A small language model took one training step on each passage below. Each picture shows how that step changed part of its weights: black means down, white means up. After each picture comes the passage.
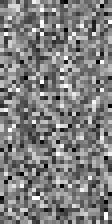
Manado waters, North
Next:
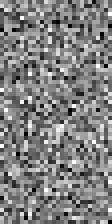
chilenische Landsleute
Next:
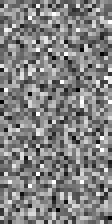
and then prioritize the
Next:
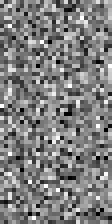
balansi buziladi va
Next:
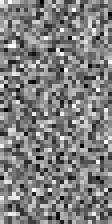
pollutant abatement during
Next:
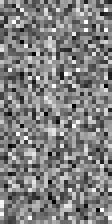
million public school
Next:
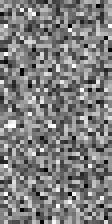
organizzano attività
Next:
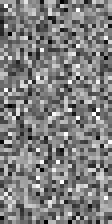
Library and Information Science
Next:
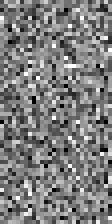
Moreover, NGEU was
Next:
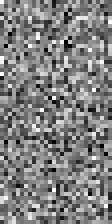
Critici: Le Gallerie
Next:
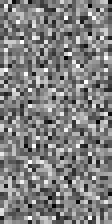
The above map (\ref{c:d})
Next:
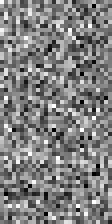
Costo Utilidad de
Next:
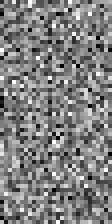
vocabulary and lifestyle
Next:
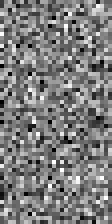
picked in the last step,
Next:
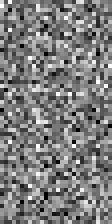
en lugar de mejorar la
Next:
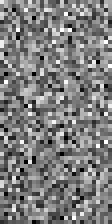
competencias del CH en los
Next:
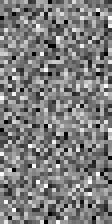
} \Rem{ In the present
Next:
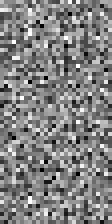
analysis results of Mg-Al
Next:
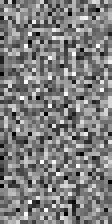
only valid lexical forms are
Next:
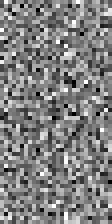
if the energy weight for a given
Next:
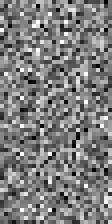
a selfadjoint operator on $
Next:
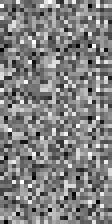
1-го курса
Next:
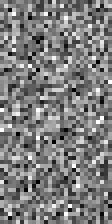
\end{equation} When
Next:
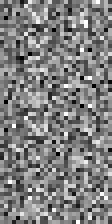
sensitivity: 100%,
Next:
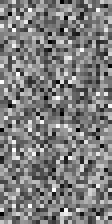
manifestaron dificultades
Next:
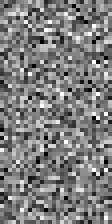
is $k-$contractible.
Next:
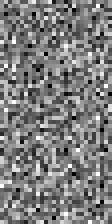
\end{equation} Moreover, if
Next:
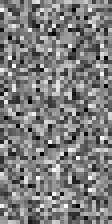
critical for the effective detection and
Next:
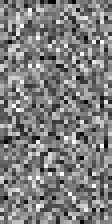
Calvo, A.I.
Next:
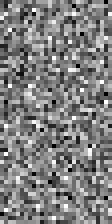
de importância Internacional
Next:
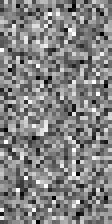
occur through the contraction of the
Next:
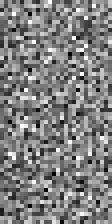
the existence of zoll metrics on
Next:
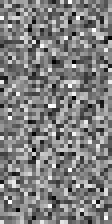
tehlikelere uzun
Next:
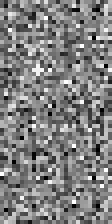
|\widehat{f} |
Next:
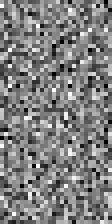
next logarithm will appear
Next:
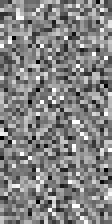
corresponding orthogonal complements, and
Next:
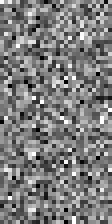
desde la niñez
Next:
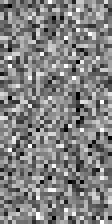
and food, offer some comfort
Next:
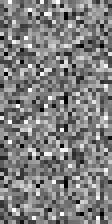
the transfer function parameters a, b
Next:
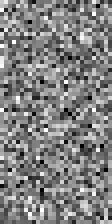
penggunaannya adalah
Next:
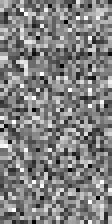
qondagi glyukoza
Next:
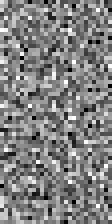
[2], cryptography
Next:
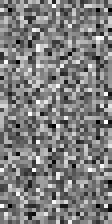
and quantification, emphasising
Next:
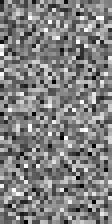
or removal of compounds
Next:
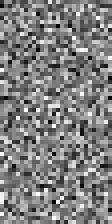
of Mathematics, \small
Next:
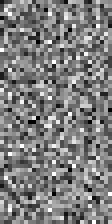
Continuum Hypothesis by
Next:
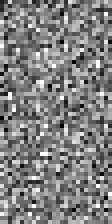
hold. \begin{itemize}
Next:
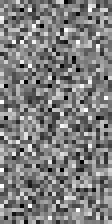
талабга жавоб
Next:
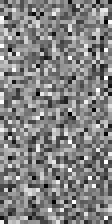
yetuk, yurt uchun
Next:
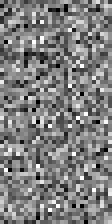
c\pmod 4.$ Then $$\align
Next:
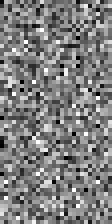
in the whole world as a
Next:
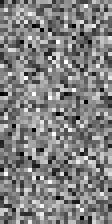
Providing a specific creator for
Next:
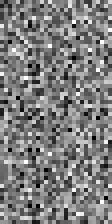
testing for an in vivo
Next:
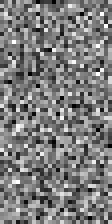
Universit\'e Lille I
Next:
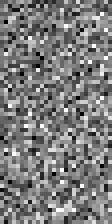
adulti (≥ 18
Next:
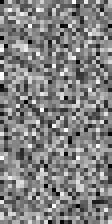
Northern Europe, and it
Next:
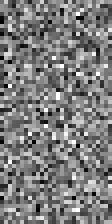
curios, and in traditional
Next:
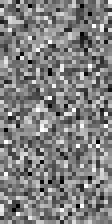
interactions with the target
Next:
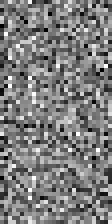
unbiased estimator. Since we
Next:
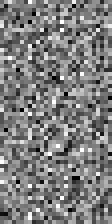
is explored by examining
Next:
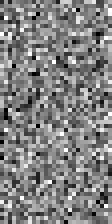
by Theorems~\ref{eigenvalue
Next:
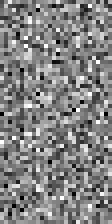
and development intervention for staff to
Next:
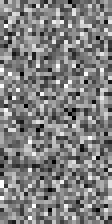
liderança, mas se
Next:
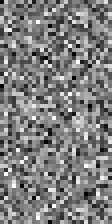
of cells in series and
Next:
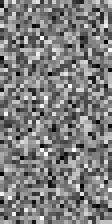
female ratio indicates that
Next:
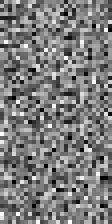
development [2]. Moreover, by
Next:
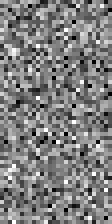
as nausea and constipation.
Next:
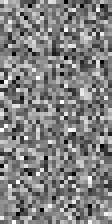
de fauna ameaçada de
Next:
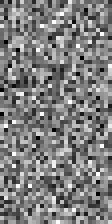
Cheeger’s inequality,
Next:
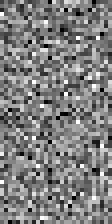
$A$-SND. \medskip
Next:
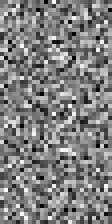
Bu yo‘nalishlar
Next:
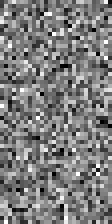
geometric action by defining
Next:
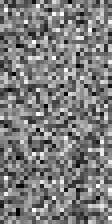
sodiq farzandlarning
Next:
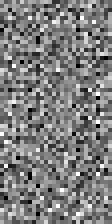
in the direction of $\loc
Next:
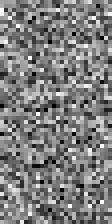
exigências de uma
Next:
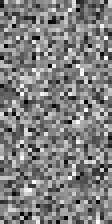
increase its benefits and
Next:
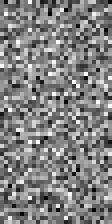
religious legal systems,
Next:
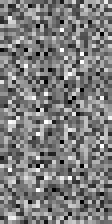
realização de ensaios
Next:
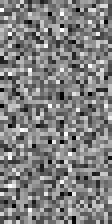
Treaty of Sagauli
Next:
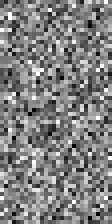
efectos en cascada
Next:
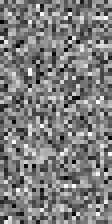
instituti Biologiya
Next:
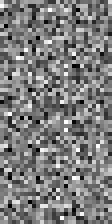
for the conditional expectation more
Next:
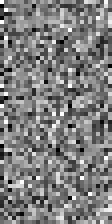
ishlab chiqarish,
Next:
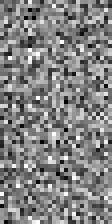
signal processing methods have been used
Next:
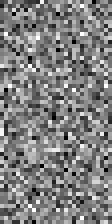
eng avvalo aholining
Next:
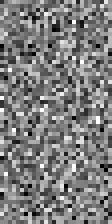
conclude that \begin{align*}
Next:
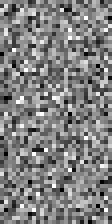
bioecological characteristics,
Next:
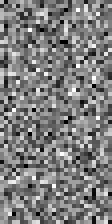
Fig. 8. Contour plot
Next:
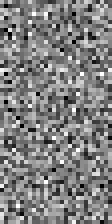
m_0)$? A clue that it
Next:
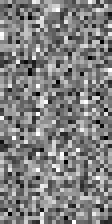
quantity and quality controlled
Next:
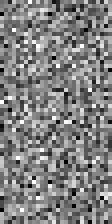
institutional investors, market
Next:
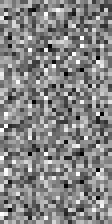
two implies that there is only one
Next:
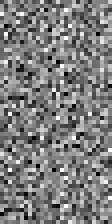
PV context even though the
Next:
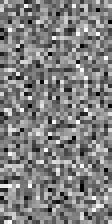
property and integral operators factor
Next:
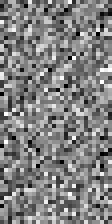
social development of the child.
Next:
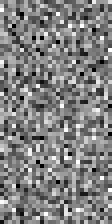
reajustes para resguardar
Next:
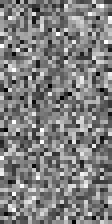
diferenciação entre a
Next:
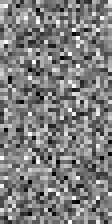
are spelled out in Section 5.
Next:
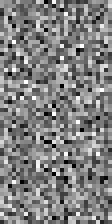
тадқиқотда биз
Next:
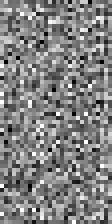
$\fomtol$. Note that other
